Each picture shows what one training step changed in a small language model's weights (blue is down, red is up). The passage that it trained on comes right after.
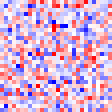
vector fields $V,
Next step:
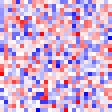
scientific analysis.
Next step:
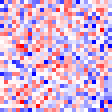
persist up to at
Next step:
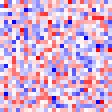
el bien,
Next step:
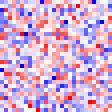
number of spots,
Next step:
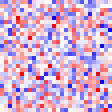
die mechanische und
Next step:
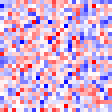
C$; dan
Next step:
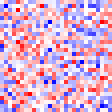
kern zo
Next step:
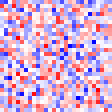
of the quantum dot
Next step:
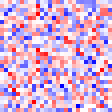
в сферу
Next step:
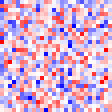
of involving
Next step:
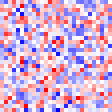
model, considering a
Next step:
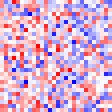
chiqarish, ish
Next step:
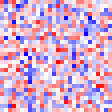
a quantidade de
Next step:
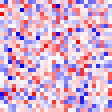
by the relation of
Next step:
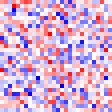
exist two destructive
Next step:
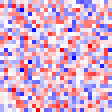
is illustrated by
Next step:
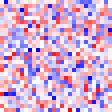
which made it possible
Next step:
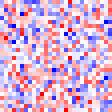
correction, it is
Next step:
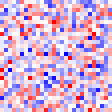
– давление
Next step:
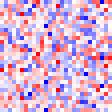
its magnetic monopole
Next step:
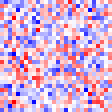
believe that this
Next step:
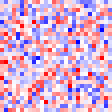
Therefore, we
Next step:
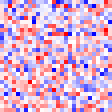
a los efectos
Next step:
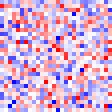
extended troughs
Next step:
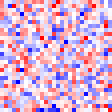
\ee By use
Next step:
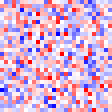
and we suggest
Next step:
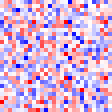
3LST the
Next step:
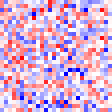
residual. The
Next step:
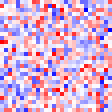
creates a common
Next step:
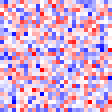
the finite thermal
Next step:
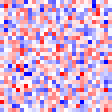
the learned
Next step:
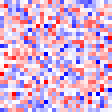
these samples. For
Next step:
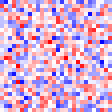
of the scattering lengths
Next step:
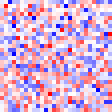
a faithful measure
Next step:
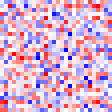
foram votadas
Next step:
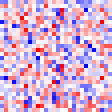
representation as an
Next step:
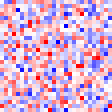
einen oder
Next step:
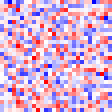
is visibly
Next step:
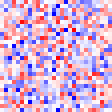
fundamental invertir
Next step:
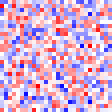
of area,
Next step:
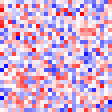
qual permita
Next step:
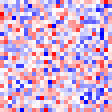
qurilishi va
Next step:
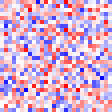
feature matrix encodes
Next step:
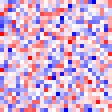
enforces the
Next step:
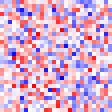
in the journal.
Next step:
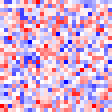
this case as well,
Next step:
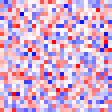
simmilar to
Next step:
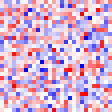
lacunas na
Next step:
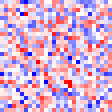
production at the
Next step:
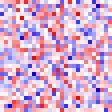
with the simpler
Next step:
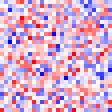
bayon qilish; -
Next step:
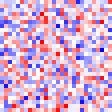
showed that the
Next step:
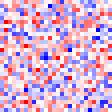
Actividad formativa
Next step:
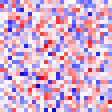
of this consistency condition
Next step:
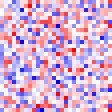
By considering the
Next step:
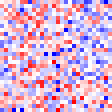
tick mark has a
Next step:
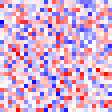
solution was used under
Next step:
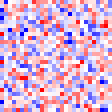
induces charge
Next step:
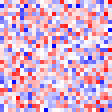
powers the
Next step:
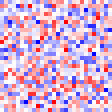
electrons of such
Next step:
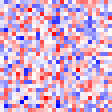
the thickness of the
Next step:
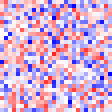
dos acidentes de
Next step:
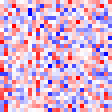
joyi emas,
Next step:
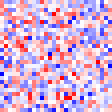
control spaxels to
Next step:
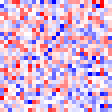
critère de
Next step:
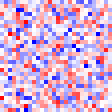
from a randomly
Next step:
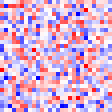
Through the analysis of
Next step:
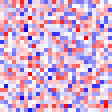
1, which showed
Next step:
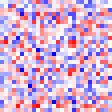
und Feind
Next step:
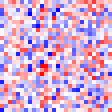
mesophase are
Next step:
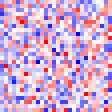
analysis of bound clusters of
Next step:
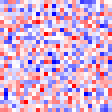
masul bo'lgan
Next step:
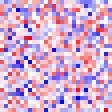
a larger number of
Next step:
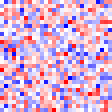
rule for each fit
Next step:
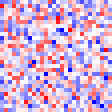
also often are
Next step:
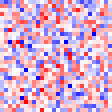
that the graph made
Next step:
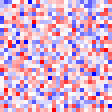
Konsens zur
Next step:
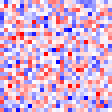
The optimal structure of
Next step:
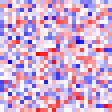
were located on the
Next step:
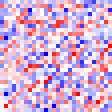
effect contributions included
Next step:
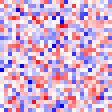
sont colorés,
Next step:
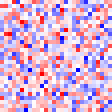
generalized in a
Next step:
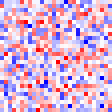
form expressed as
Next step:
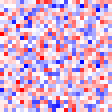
using a cubic
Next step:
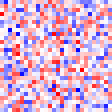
the one can be
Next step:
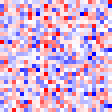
defends that a
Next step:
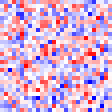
excitons, while
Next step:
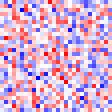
with. The result is
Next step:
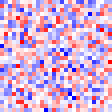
of image center
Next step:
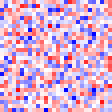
monopole to
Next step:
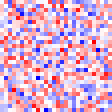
is done:
